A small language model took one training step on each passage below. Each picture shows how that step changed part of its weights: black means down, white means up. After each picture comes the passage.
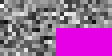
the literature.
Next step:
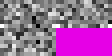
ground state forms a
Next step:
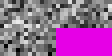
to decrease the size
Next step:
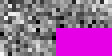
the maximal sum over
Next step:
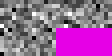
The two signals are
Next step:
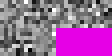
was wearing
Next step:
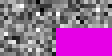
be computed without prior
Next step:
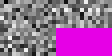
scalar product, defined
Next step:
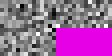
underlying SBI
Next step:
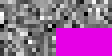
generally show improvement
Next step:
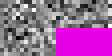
: FL\rightarrow
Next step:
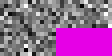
without a global fixed
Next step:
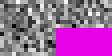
system can be written
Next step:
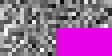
multiple degrees of
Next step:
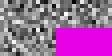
normalized by the difference
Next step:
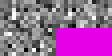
selection} We assume
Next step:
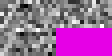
is called a set
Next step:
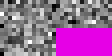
compared to the
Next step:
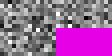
Appendix A, the
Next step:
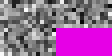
it has elementary rank
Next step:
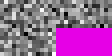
is a relation,
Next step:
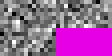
$X$. When
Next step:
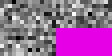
not depend on the
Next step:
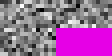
to. And,
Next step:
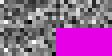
over. This is
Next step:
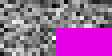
parameters, to those
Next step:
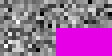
the MGR
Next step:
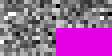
diameter. For the
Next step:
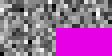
obtained from other
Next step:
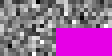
truncation function
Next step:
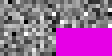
they describe symmetries.
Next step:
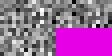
useful theorem on the
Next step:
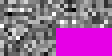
Mora for
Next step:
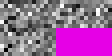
adaptation of the
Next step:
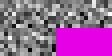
an algebraically closed
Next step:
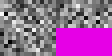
state of the
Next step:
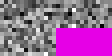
is new. We
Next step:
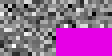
original one, which
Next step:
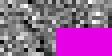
a complete set of
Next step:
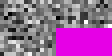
for the inflationary
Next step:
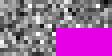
inverse-square law
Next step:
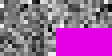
samples from a given
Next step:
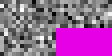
than 2 (since
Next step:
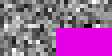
that $\pi
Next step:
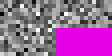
plays the same role
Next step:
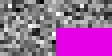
$L \to
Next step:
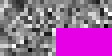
of ${\cal
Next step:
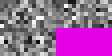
fast rotators
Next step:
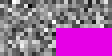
are not point like
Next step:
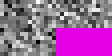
activates the
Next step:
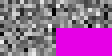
databases for
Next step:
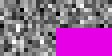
partially protect
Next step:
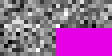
to the inverse
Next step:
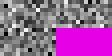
are challenged by
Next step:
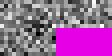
is a closed equivalence
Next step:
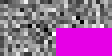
can be either red
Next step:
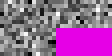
be defined in a
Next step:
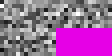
study. In
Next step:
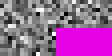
compute the triple
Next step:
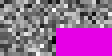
two boundaries, an
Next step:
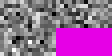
a substantial part of
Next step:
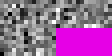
and later work by
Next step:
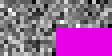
many-body eigenstates
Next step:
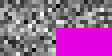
calculations. In
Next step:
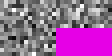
widely used idea of
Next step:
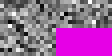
The proof of the
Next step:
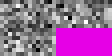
the tank
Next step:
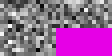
The components of the
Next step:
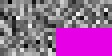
point of view
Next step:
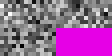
of the AGG
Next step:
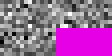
For a fixed value
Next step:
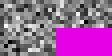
that the dependency
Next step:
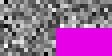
that is,
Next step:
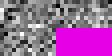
and cost of the
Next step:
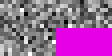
chain" layers per
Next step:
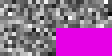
observed, with increasing
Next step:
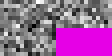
\hline &
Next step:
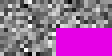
in a fixed
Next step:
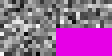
to the left.}
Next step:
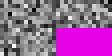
estimation is performed by
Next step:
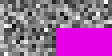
averaged over all
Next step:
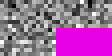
Finally, we study
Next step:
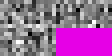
we will show that
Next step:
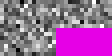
is assumed that most
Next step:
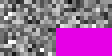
in the optimal
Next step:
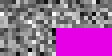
two functions -- one
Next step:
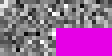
boundary constraints of both
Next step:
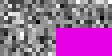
the occurrence of
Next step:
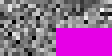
beam. Work
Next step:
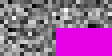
common in galaxies and
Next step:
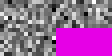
generally achieve higher performance
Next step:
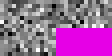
can find in the
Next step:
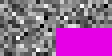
We have $$
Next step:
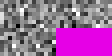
worth noting that
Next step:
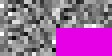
and also the thermal
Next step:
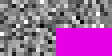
can then be represented
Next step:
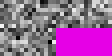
Initial state:
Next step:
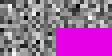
product given by
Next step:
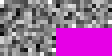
\ee It then
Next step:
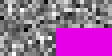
criterion baseline for our
